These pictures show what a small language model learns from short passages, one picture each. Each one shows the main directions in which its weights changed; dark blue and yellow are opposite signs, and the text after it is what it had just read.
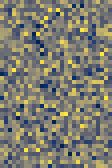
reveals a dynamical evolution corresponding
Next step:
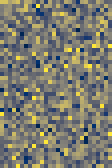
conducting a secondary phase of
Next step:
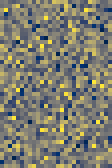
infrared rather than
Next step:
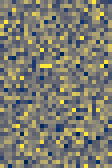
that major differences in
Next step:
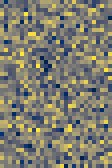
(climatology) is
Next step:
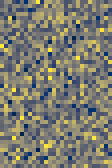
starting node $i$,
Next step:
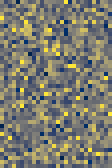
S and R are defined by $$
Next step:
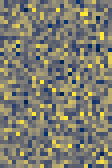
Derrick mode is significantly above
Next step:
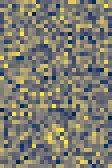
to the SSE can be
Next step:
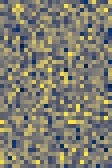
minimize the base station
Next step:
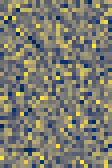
each region is constrained by
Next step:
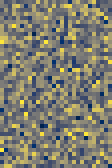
several sources in this
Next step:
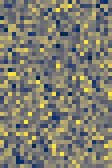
function ${\cal F}$. So,
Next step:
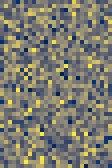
the two models, except for the
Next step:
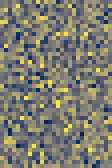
absolute force measurements, since
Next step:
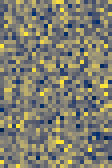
and without mirrors. The
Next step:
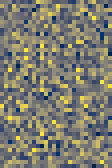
to scale of 80, but
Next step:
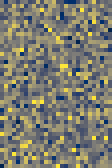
of innermost jet
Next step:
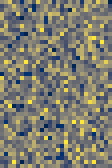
\big\| \rho
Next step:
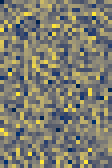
(for a review, see
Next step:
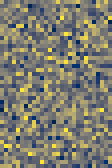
for this system of the form \[
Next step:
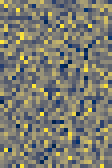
\cite{fra09} are
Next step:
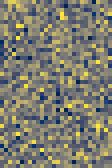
we have shown that in four dimensions
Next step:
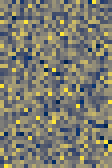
process $h$ which resets the
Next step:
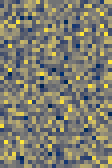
produces an enhancement to
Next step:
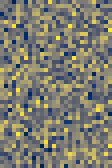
zero dimensions for the optimal values
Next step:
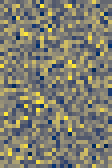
models for strong interactions. We also
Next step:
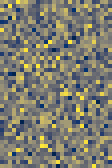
spinor with helicity
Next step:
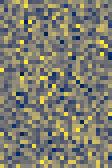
a resultant $q_e$)
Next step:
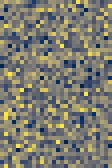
The yellow bands of
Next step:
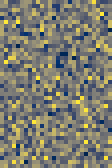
that Hamilton's equations are
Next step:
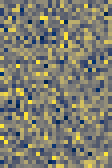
n)$ from the top singular
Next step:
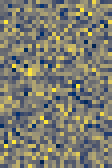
by Roman, albeit
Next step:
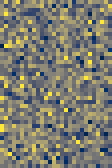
the parton shower tuning
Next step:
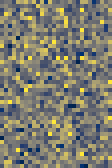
protocols proposed for
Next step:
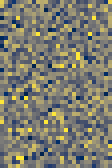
given by \begin{equation}
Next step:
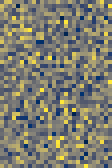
searches become therefore
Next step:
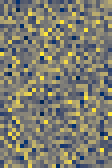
its low dimensionality and
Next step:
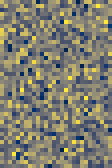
calculated from \AT and
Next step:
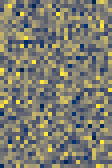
breakdown of perturbation
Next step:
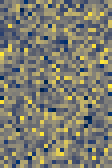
can anticipate interesting
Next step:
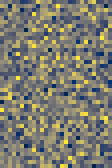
to increase with decreasing
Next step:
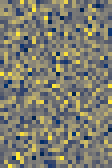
\end{align} In
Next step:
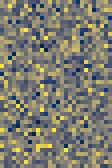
braces on next line
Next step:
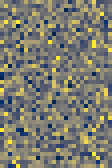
that there was an attempt
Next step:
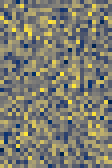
the exactly solvable model
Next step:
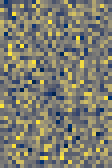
dynamics of rigid
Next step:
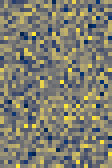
C++ since this is one of
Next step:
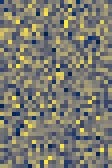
training. ChatGPT
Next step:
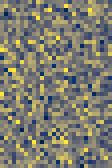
both elastic and
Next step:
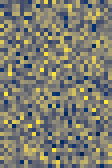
procedure a searching
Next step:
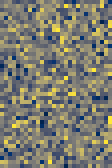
of $\gamma$ gives the
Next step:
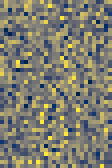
$\mathbf{L}$ is a
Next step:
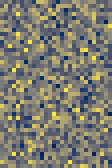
curve, which has 3
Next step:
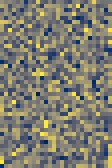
in the ket ($Q$),
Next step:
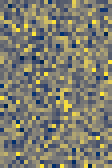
the exciton binding energy
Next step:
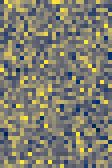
and $X_{j'}$ there
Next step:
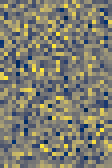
the flight is within beaming
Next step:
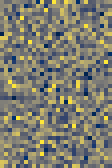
were used to determine the
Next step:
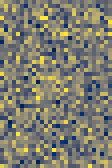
a 3D model with a
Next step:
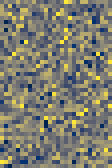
more available channel
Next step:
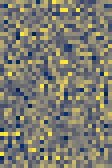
with $\sigma = 0$ and the
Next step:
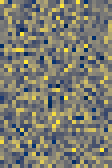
usability level > 0. We are
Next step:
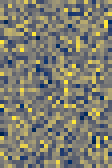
by an energy offset $\Delta$,
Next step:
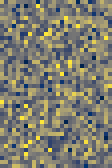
show that the fundamental
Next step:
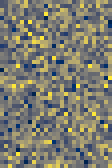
a lower bound on the vector DM
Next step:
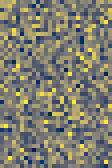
effect should be taken into consideration
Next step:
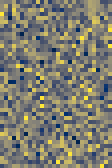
based on local sensor measurements.
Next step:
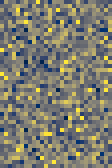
design to make $n_1
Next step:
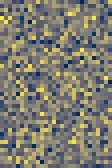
an alternative mechanism of
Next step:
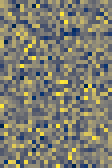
knowledge graph or
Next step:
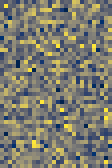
the binary security
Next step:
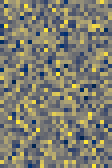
left and captioned.
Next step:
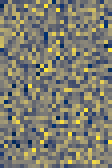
was observed in our polarimetric
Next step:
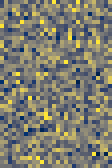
short-term projects
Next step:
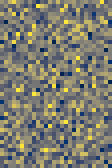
consistent with the trend
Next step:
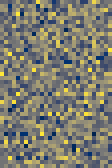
since bandwidth requirements increase
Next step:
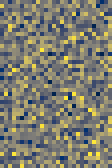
follows the procedure in
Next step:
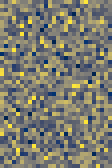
two different implementations of this
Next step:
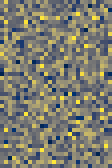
angular velocity in the
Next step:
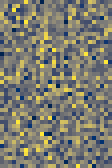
do not modify the
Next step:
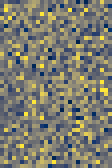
The decrease in the
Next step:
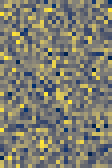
optimality condition then yields
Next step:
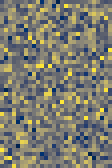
for the $p$-spin system
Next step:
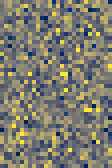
pt \noindent {\bf
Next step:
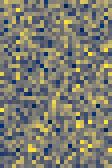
representative under permutations of
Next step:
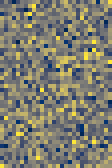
F of the states involved in
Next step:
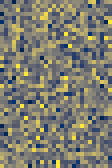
much longer time scale, energy
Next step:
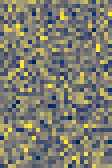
we apply the same date range
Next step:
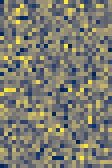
$\kappa$-light chain
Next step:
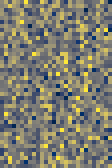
$K_1$ becomes
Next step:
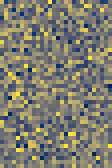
Harmonic Oscillation
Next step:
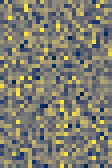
mass loss rates and
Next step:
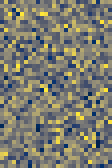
respectively. Jenkal et
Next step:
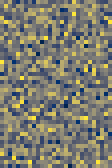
the same case as presented in Figure
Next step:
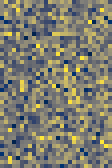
the reason why
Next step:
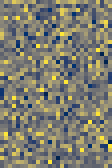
of $R=4$ was
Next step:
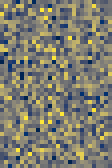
the system. Depending on
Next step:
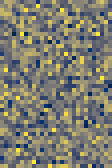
even though only the information on the
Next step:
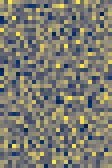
This quantity is analogous
